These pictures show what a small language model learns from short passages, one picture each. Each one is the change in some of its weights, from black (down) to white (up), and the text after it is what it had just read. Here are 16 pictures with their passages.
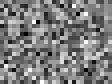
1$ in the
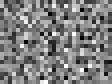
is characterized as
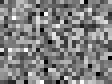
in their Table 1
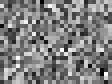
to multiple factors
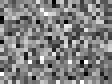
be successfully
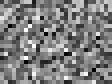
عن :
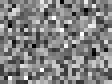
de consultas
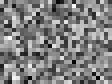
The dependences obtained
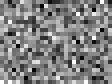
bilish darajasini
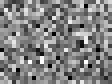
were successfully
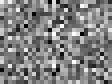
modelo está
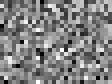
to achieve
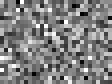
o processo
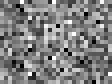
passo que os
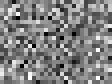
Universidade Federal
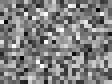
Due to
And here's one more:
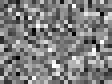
critica tale
